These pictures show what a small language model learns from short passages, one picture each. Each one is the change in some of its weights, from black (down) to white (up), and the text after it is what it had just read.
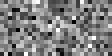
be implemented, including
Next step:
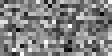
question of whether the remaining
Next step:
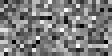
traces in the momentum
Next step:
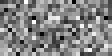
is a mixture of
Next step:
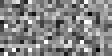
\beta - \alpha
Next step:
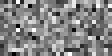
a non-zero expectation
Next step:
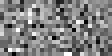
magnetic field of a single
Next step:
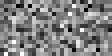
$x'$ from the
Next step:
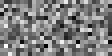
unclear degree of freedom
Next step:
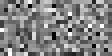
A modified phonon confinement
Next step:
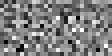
systematic bias and possibly
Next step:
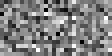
thorough derivation of
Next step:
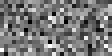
values ## B.
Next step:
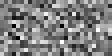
assertions, we
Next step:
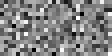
local inflection point appears
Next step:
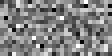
The OFDM symbol
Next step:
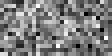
of Gini coefficients for
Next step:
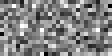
from the one-loop
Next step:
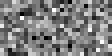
interlayer hybridized excited
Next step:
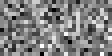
denote differentiation. In
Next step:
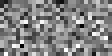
diffraction patterns at room temperature
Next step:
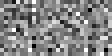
as similar as possible levels
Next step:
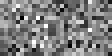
hypercharge). Let us
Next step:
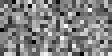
other similar graph processing
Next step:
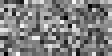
on the order of
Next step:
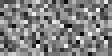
physical state even when the
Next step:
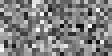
extracted from protein
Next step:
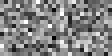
obtain a stellar mass of
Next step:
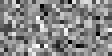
10 retroflex
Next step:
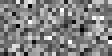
a listener
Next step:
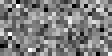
$y$ has to
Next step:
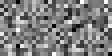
number of fragments
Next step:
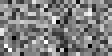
not need to calculate
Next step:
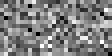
prompts that explicitly
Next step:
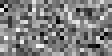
frequency passive vibration
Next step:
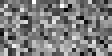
opportunities for
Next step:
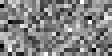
is still high and more
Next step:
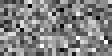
the new form of the
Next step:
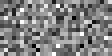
this equation has four real
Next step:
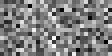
the conditions needed for a
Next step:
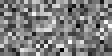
deserve attention is to
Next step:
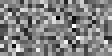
we will focus on the
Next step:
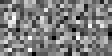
deuteron density by
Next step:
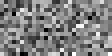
which is large enough for
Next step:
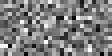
were determined using the Einstein
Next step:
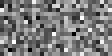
settings. In other
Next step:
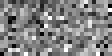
Sunder, V.
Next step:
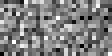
on a single volume,
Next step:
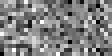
Institute of Technology, under
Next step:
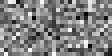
compare as close as possible
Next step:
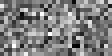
adhesion parts reduce
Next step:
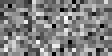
sampling case (lines for
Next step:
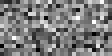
effect could be accounted
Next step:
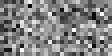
the impurity band for fixed
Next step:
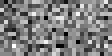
correlation functions [15].
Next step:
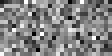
to the mirror,
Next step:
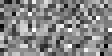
with smaller N. If
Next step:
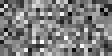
centers of the models
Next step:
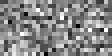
project.} This Monte Carlo
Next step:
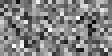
vicinity of the investigated atomic
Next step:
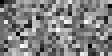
systems. Due to their
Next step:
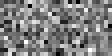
the previous argument with these
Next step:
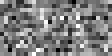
This allows us to compute
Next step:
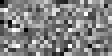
to backreaction --
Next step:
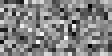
on the AI algorithms
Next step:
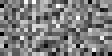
parameter values'' refers
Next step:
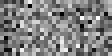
the density gradient and it
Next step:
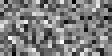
describes a magnetic phase in
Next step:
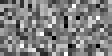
that frequencies in the range
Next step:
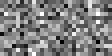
fibrillation then
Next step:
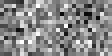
of the rate constant of
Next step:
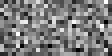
regularly observed the nearby
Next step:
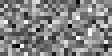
understanding of the fluctuation characteristics
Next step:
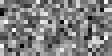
Since ordinary wormhole
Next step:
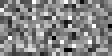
offsets in the photometric
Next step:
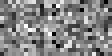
\label in curly
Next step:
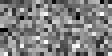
any restrictions on
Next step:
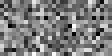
unit-cell has a
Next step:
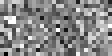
also excluded. In
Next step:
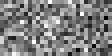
were observed in the
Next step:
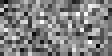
interaction of the pulsar
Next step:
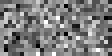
inset is for the
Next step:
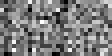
line, with density uncertainties
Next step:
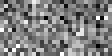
observation period. This will
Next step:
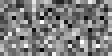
respectively. The performance order
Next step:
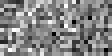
of run length. For
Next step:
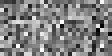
high-profile systems
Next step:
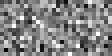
these services to a
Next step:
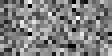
the right Rindler
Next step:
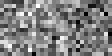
of the density of the
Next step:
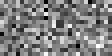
easy thing to implement
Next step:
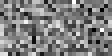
get higher body effective
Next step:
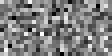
We show that this approach
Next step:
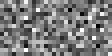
sampling sufficiently many times to
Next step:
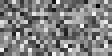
spinor, $\psi$,
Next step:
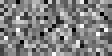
number of authors suppressed with
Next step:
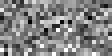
obtained over 580
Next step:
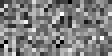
memory. Unless substantial
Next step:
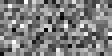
by the Alexander
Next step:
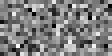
& \checkmark &
